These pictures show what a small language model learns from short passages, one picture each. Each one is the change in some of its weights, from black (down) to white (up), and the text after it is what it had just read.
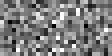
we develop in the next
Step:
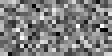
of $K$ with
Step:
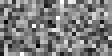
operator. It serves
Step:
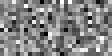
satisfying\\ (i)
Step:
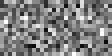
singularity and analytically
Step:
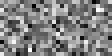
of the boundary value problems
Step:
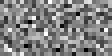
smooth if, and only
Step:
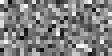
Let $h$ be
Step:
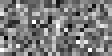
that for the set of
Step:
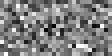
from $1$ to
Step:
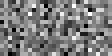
in particular that $$\align
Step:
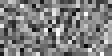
of determining the
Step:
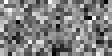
methods are given to compute
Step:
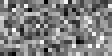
...) introduced by
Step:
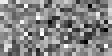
of corrections to
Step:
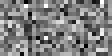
and Computer
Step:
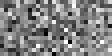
this article, we
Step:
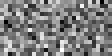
bases in two
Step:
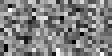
continuous along the flow
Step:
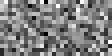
form $Q$. Now
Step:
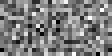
the so-called
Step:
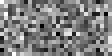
is a curve of degree
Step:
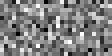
Moves}, Trans
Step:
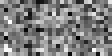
ideas and constructions
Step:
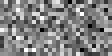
points. We will need
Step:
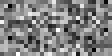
made the following
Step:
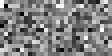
and parametrizes
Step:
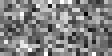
3$ instead of the
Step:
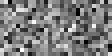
and the braid relation
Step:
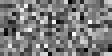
consider two non-negative
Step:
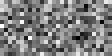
latent space, see
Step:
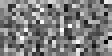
control domain. \noindent
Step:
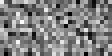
\Big)$ as in
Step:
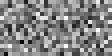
conjugate invariant inner product
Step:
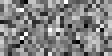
Introduction}. We
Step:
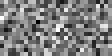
Now, for $n
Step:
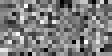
consider the functions in two
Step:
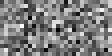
different excitation
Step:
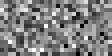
$t \leq
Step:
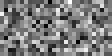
assumed that each
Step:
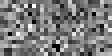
definitely an
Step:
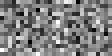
on the application of the
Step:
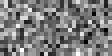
defined to be the
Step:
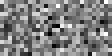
called the critical case.
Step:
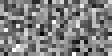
the authors developed
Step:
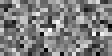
also standard Young
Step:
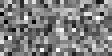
values that make the method
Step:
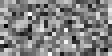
of Partial
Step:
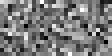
\to & {\frak
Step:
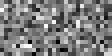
$q$ be any
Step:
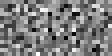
a certain subalgebra of the
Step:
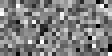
that is non-zero
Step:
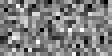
to give some basic
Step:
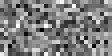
typically being a
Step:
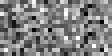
exist examples with the above
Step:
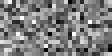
by three non-negative
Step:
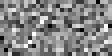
use of nonlinear models has
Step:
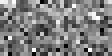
described above, that is
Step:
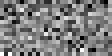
to generalize Moser
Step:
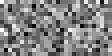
{\rm constant}$ implies
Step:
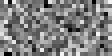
precisely: a system of
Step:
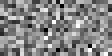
the inequality $||
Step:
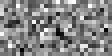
that (whatever
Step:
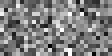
that they called universal
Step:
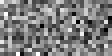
is orthogonal to the
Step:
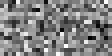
51 $$ This is
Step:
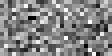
commuting phase to the
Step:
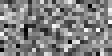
of~$\tilde S$
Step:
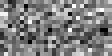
implemented to
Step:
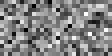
to sequence surgeries
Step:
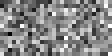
setting for information loss,
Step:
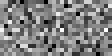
smooth and transversal
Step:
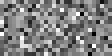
I_\alpha$. We
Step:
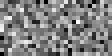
and sufficient conditions are
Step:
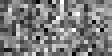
So, the product
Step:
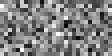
and established modeling
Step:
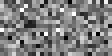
{\tt Case
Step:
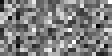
chasse est
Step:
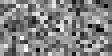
Maximal values
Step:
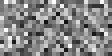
reduction approach discussed in
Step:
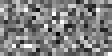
$K$ in
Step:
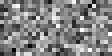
this sum are still
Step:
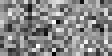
paper, we will always
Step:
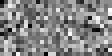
$\lambda$ will not
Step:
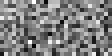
definition depends on the root
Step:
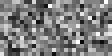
follows. Take
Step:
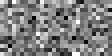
infinite dimensional spaces (see
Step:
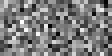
be the same as those
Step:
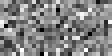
The results can be found
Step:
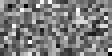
2m$, we define
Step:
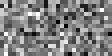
obtained in a standard way
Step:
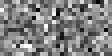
$C$ cannot be
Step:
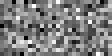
here may extend more
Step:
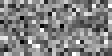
G}{ \partial
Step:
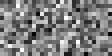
tool, in
